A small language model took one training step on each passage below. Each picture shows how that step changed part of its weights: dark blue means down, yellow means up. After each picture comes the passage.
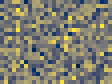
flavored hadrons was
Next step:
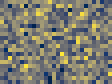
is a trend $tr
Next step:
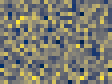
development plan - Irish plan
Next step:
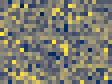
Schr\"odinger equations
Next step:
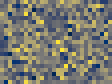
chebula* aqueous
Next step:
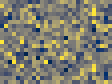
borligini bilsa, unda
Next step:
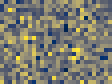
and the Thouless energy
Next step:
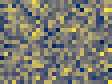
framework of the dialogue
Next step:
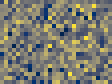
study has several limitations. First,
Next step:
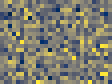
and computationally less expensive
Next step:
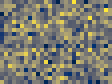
gestores públicos.
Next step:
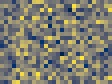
\vB$. For the electric
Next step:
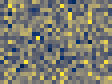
Sıcak Bir
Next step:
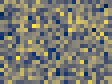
phase. Conversely, if
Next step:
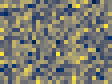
is: is A or B more
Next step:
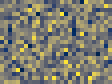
of students. The formation of
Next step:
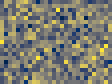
so the idea of continuity
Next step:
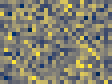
por su acrónimo
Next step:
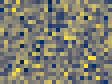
a novel doubly robust
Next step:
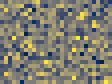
is very important to effectively choose
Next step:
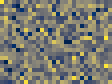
dosage, protein components such as
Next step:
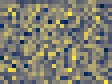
acemi işçilerden
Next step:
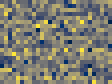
determined by the following equation:
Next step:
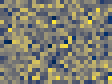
the vQPN of each
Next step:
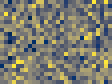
Thus, diamond systems with
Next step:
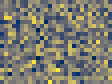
Graduate Scholar,
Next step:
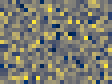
fermionic axial currents in
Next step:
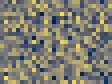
змішування мала
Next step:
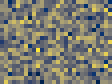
in generative methods? If
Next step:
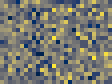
distribution networks", 2007. -
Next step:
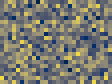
made, and the pointed lines
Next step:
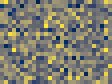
permalloy} The changes in
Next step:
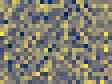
usually purchase (usual
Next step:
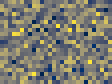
applications, it is desirable
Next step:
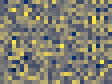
Anlage Aceton und
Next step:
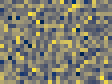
his study [9]. Other
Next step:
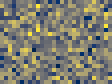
about presence in them of the
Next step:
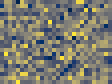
research on interference fits between
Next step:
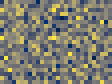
irrespective of the specific
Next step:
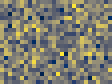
and $m$ are respectively the
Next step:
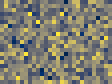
$T_d$ being the
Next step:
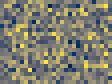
uning modal xususiyati
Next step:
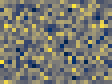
loadings can vary considerably,
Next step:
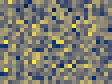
QCD axions. However,
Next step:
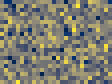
$1$. If the bomb
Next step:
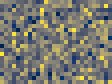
wordt. Bekende
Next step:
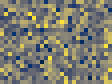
xorijiy davlatlarning
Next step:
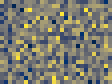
lowest level. The minimum energy allowed
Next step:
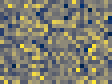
suffering at the core of
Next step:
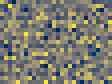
compensate for damage to
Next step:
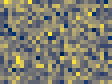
move away from people at
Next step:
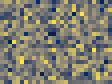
in $N$ and therefore allows
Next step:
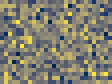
al șaptelea
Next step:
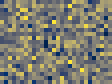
the potential is inspired by
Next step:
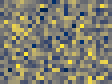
for this two photons invariance
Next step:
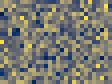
- Tanqidiy
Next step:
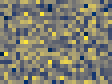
of parity-mixing
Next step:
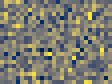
learn meaningful fine-grained
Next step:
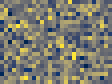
essential role in mitigating information
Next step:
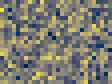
thin disk are minor.
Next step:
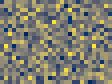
the optimal value for β .
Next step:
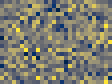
of polarization in the continuum
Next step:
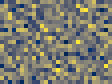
distribution of the flashes depends
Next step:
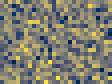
30 ml of the appropriate
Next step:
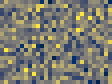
direct juice extraction.
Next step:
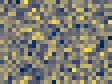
the head of state signed
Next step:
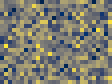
use, by a large part of
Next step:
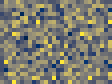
in the Sun -- heavy
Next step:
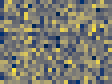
verbal. Gestur ini
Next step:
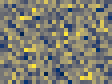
docente tenga el control
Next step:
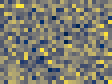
previously defined the mixing matrix for the
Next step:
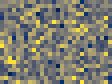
to two distinct symmetry-breaking
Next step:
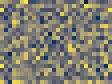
45 K and collinear FM
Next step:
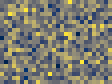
fundamentalmente de la mano del
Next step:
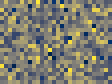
LES simulations of NOx
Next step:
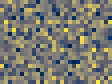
their level of development, and
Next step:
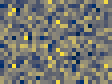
Virtual Reallik
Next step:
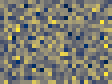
provided to give you a comprehensive view
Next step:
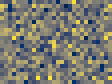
are the percentages given in
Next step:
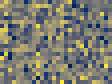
fibers together. Above
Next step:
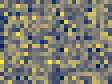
\section*{Abstract} {\bf
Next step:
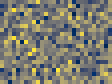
2003. Manifestación de
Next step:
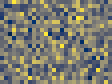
this regard, it is relevant to
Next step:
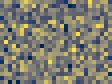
$h_p$; specifically
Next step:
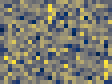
and nanocavities.
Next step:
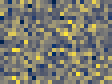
field theory in this space-time
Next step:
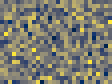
the Sugawara currents
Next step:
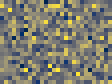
because they usually get stuck at
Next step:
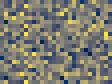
inverse quantum Fourier transform contributes
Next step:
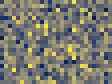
dissolved in propylene
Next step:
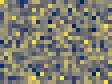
als Militärarzt
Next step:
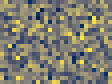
al begonnen.
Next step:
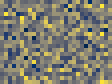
и к водителю
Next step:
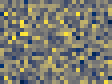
места для волков.
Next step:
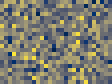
(BWR) is obtained
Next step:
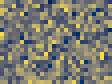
que podría resultar en
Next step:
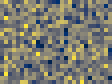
oriented. The genetic map
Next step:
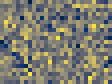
total lipid content of
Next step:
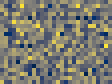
species. Conclusion: Although
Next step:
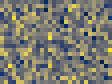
Today, it can be
